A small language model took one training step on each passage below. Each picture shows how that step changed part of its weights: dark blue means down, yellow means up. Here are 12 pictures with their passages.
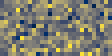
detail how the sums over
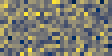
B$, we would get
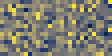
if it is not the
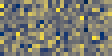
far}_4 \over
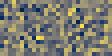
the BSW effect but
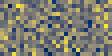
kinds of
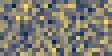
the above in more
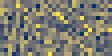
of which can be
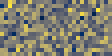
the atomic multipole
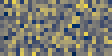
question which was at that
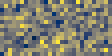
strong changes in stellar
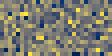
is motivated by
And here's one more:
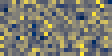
KKT condition of
